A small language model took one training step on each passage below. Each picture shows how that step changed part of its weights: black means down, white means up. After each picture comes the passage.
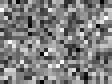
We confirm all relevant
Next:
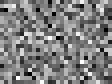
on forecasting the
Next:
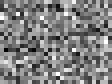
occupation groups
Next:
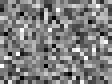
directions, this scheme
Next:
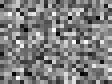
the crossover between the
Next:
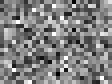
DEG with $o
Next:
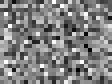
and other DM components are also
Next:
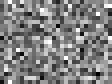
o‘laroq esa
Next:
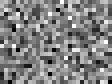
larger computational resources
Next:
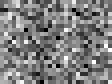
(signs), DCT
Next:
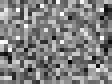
no policy guiding
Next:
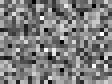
S. Pittalis,
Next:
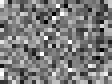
By simply doing
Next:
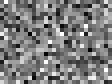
master field obtained by
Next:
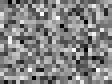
supersymmetric and has a
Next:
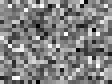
тилга оид
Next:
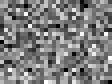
between adjacent tiles
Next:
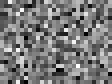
a inclusão social, é
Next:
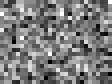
it is shown how, the
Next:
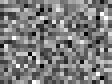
свідомості та
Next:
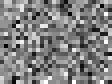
the SDE, and thus
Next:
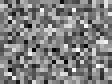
expression (\ref{lambda}) for
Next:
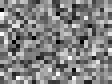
literacy can lead to
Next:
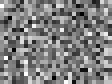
both yield and quality of
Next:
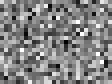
proton-neutron (or
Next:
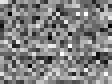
Renewable Energy
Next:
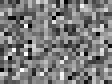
were conducted twelve
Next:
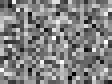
can be educated about the
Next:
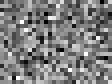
as Principal
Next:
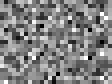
В случае
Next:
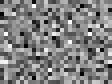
calculations in the frame of
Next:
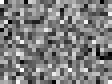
into Persian “The
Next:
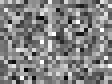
sanoatda bu
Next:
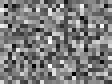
the report. The transition from
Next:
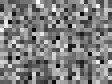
in this paper. Yazar
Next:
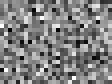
pandemic. The
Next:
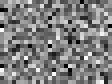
results for $T_c$ within
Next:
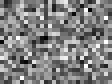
là, tăng
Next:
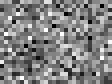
tunability through the phase of the
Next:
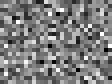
the first approximation by the
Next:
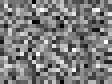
the sound speed and of
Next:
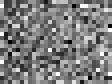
percentage score obtained by the
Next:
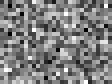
por las demás
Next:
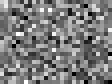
about twice that of normal
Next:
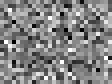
Taluk Mandya
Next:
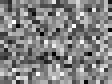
College, New
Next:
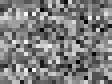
In the absence of an
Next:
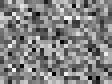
generator; SD:
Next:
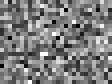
$\Box$ modality
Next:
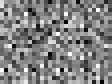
the HRV_v
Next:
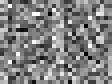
English accents with
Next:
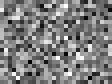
line), when a TT is
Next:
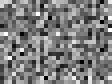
not only wasting a considerable
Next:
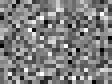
то договір
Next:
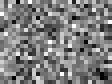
explaining how to infer the
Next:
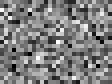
binary orbital motion
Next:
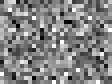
μ L) were provided by
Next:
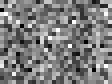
the total many electron
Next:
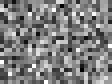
longitudinal resonance
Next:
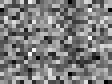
les monogrammes
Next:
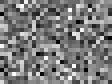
of badminton
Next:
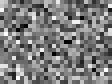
beginning of this section we
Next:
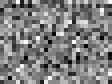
we present versatile
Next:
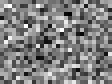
NW of the northern
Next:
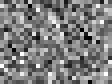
an ideal gas for which
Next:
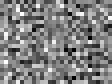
also apply to transport through
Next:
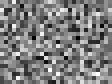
the nonlinear wave. In
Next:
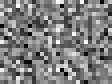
and Unknowns.
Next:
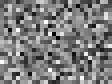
painel após a
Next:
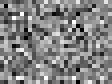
in soliton solutions of the
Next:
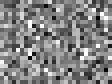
пайка, а
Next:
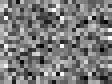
but they have at their use all the
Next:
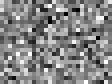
el~2007) that was based
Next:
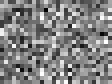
expectation values taken with
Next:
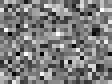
first 1000 higher education
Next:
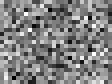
were obtained by adding aqueous
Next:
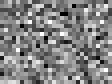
static spherical
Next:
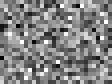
tidak semua
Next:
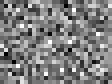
Datensätze in der
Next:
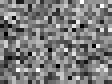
to the single-frequency
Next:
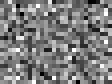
the trajectory at a number
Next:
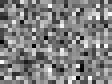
se verificou que a
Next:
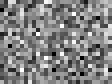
1 (Constant)
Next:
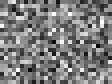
Fund (IMF).
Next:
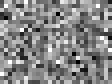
y blanda y
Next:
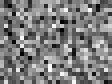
variant, the double
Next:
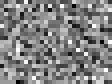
unilateral SBs
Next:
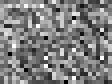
*corrections* to the
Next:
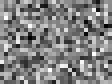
place of Zr in
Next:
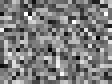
the lower line in figure
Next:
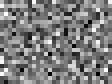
deformation measurement is possible
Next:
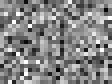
que tienen los modelos
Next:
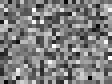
fibres which are currently
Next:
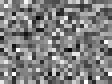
session with only participants
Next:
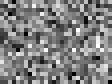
shortens the unitary
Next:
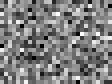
forestry and rural
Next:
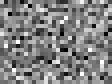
Our first set of experiments
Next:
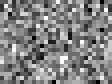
temperature of QGP. All
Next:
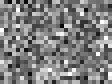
transitions from below to above
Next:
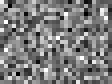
birjadan tashqari
